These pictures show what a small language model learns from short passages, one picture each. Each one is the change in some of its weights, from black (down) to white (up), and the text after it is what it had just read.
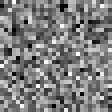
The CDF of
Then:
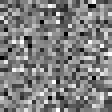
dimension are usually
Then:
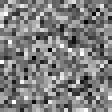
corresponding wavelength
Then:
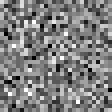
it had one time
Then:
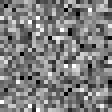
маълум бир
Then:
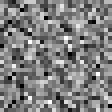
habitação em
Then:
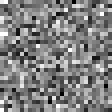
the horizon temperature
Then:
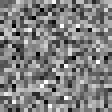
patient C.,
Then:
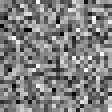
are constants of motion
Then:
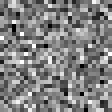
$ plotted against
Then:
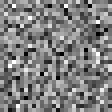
4. Golub
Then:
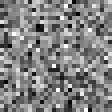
situation between particle
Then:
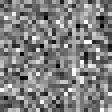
va tahlil
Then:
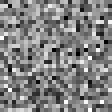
with respect to a potential
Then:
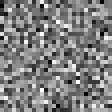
HHL OPE
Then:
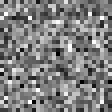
matrix product states
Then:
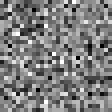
of Science and
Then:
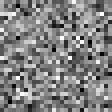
whose vertices are
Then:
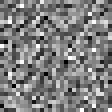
и предпринять
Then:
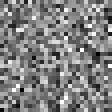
mitigate the
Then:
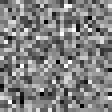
of the particle is
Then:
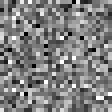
and other gravitational
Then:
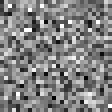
treatment of
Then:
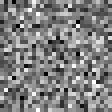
evolutionary state for the
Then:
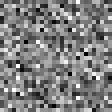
para las innovaciones
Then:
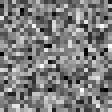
formulated to
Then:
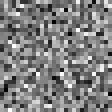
these studies also
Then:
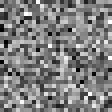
peaks are obtained from
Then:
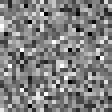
for carrier
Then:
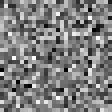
the introduction of
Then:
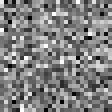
of the new modeling
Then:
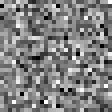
loop approximation.
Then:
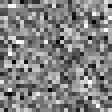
to which they belong
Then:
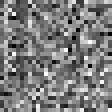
статистики та
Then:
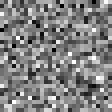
à rendre
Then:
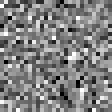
(Durant les
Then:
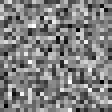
idealized geometry,
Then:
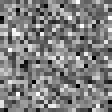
de investigaciones
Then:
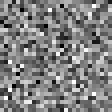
in two steps,
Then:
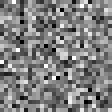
Rev. B {\bf
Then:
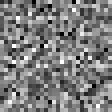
of interference.
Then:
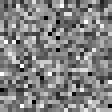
Har qanday
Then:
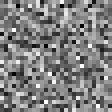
die hohen
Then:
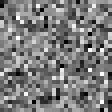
predict oblated dark
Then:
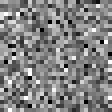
trésor à 30
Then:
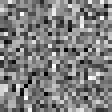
underestimations are
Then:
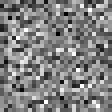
des publics
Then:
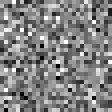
nazariy asos
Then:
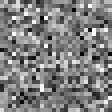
the coupling parameter.
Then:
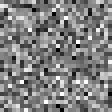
tizimi boʻyicha
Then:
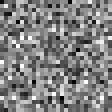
calculated data are not
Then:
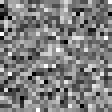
contribution from the
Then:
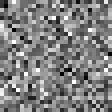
a partir de dos
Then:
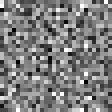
bu esa ularning
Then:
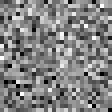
развивается и
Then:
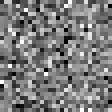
a terceros no
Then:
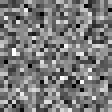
and $d$ cases
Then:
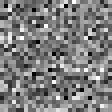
decreases and then
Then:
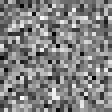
surfaces are
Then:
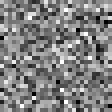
In spite of such
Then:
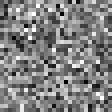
the wall velocity and
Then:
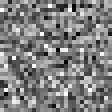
resultado poderá
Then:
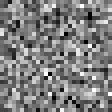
hand, it is important
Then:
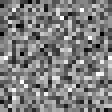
beneficial for
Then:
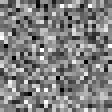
voor een
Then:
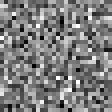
que o LFP
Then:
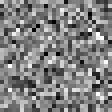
the size close to
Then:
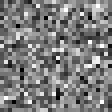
implies the correct
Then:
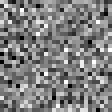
забезпечення і
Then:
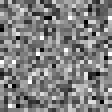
stimullar -
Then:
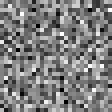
example, the signatures
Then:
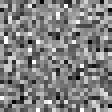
hazm qilish
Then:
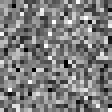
topsa ham,
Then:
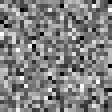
trace components,
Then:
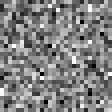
naar hoe
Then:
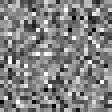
For the first example in
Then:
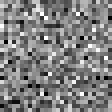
a barotropic
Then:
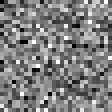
spin an angle,
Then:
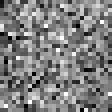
an ellipticity
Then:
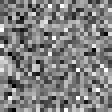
потребу в
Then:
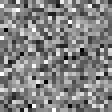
the Regular and
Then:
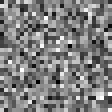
other experiment, the
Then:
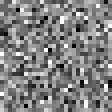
invertir en la
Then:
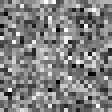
to notice is that
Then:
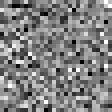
e Suécia
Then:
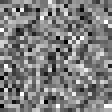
stable. To show
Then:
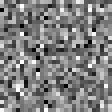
perturber stars has
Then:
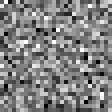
has noted, a
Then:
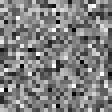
described correctly by
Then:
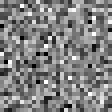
intervals, and obtain
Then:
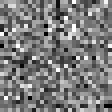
of this effect . For
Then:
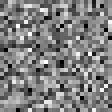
que encierran
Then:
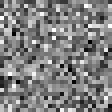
process may remind
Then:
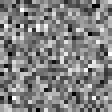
same with each other,
